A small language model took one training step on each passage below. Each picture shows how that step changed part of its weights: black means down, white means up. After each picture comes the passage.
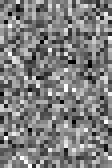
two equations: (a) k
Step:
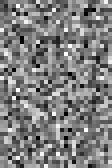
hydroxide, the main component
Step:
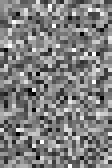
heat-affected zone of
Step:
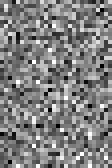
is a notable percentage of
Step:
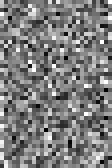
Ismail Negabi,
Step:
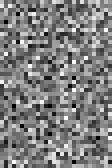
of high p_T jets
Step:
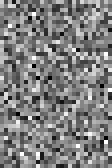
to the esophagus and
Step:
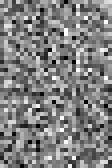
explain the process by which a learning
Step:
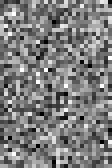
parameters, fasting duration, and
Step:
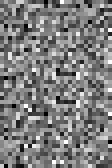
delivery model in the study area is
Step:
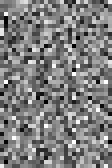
- Graffin,
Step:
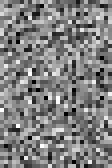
appears the court declined
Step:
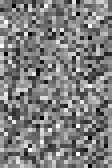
term "design" as a features
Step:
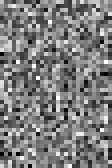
centre, ensuring that solutions are
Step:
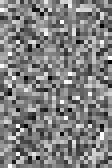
divided into the following categories:
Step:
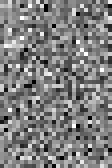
confirmed a cephalic presentation
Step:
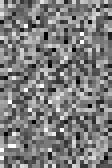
no differences among men when it
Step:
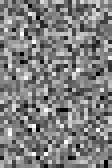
power on time. The project proposed
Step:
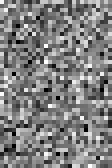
opportunities related to new organizational structures driven
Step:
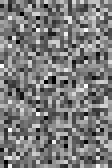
%WT, not enough
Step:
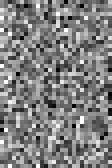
10 years, deep learning, specifically
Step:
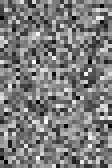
frequent words of Moods
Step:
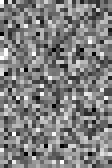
been an utmost need for more
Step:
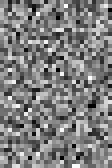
is. So let's say
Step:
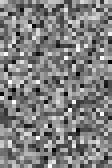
In the crystal lattice, the
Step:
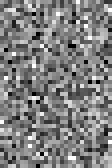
yield (XI), instead a
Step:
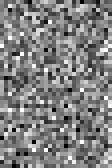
yields a non-linear behaviour,
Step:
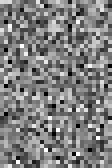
formation length were studied for all the
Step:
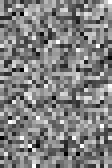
US149 As a Project
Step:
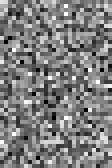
their ambition to *think
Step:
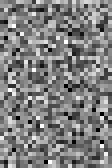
(high TSH) in
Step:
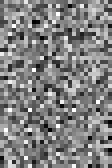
(equation (15) and
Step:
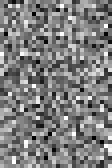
hypo intense cystic
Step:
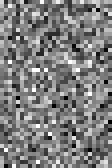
we have used three types of
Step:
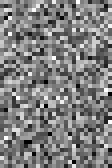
which the simulations presented above neglect
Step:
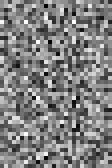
the Coronavirus Study
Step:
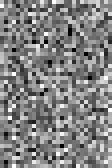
of them are of volcanic
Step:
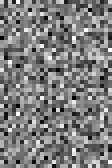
L. Shafal,
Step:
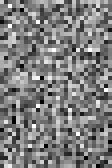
1,400 entries collected from
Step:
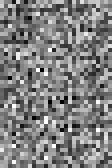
was filtered using whatmann
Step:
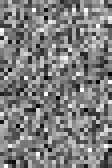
the enemy forces may be
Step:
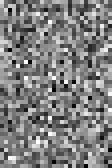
is often comparable in magnitude to the
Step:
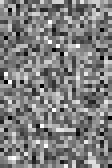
is shifted to the right version
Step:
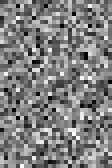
regional ruling powers –
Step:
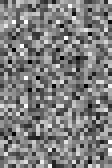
: 4 Morpholine
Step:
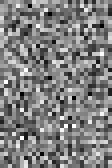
developing pancreatic cancer compared to
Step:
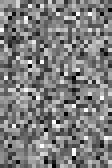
- Afilabi,
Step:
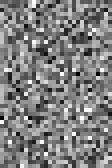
theorem are reduced. In order
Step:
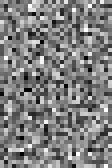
avoid thermal mismatch between the
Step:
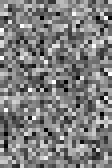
a skin and nonskin
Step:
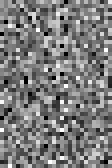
with six degrees of freedom, while
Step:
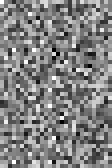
the global regional level in year
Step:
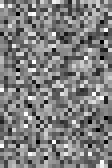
of Research Square of Nature
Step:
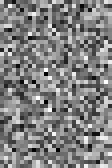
and Grady 2008) for
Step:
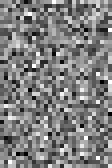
scores and large amounts of audio
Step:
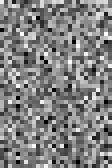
culture as an inertial phase
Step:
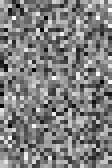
are shown in Fig. 6,
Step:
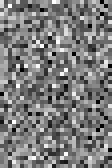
which are usually RAP,
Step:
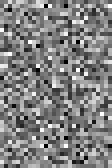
perceive themselves as vulnerable to
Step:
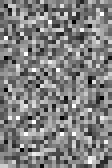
specific design is required for complex structure
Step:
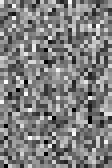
boundary conditions are as follows: At
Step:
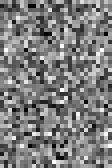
verifying the execution of tasks,
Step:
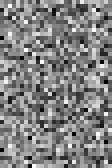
Prognostics and Health Management
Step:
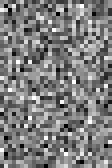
algorithms is typically evaluated using metrics such
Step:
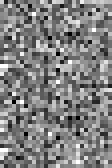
for those responsible for educational management is
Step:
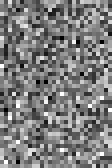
topical medications such as
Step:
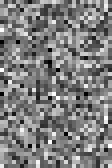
results from interactions between economic conditions,
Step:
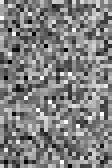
as ethnicity, body mass index
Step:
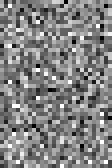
under investigation included sulphuric
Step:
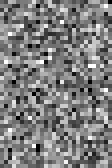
information (mRNA),
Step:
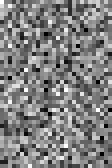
an early age on insulin resistance
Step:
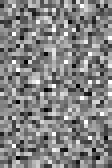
Mean scores and SD 28.52
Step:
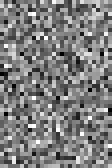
of infrastructures for the sake
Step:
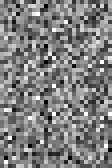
and results may show some different
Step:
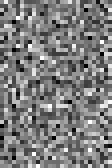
k-ε model is a
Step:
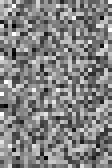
the study findings and participated in
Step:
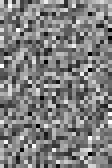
genotype study in 557 patients
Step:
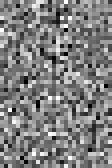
disease, it is mapped to
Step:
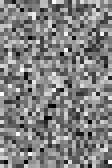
and ensure that engagement efforts are effective
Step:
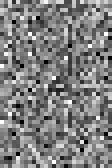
examine data in greater detail. For
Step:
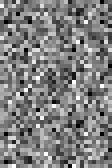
rainfall in July was
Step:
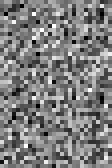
and opens the door to
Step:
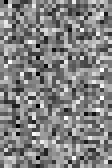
sustainability of the EPOS
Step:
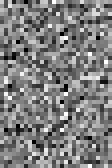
programs and services include admission,
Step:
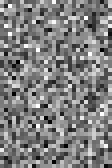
= \infty$ adaptation is
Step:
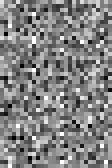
on the relationship between age and research
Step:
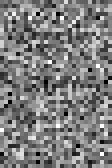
like Christ, but is
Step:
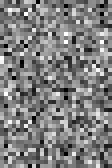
*Ann Med Surg.*
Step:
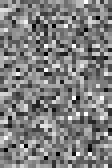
random-access memory BC Bit
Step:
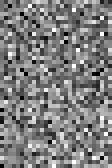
by the DHH. Figure
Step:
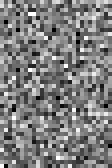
of the world. It is a
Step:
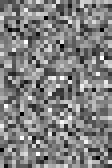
Advanced Botany and
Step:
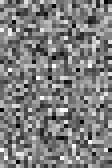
activity. It is not a simple
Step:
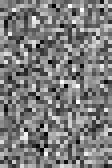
underlying lymphoma or
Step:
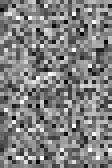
Fluid Dynamic Efficiency
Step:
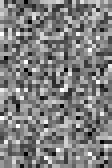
but rarely explored for medicinal
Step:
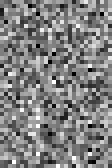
problem-solving. For the
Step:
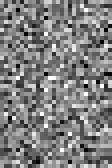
Target Entity:
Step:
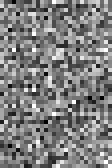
and Agriculture Organization of the United
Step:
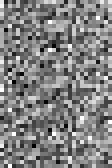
published in 2014, these books interact
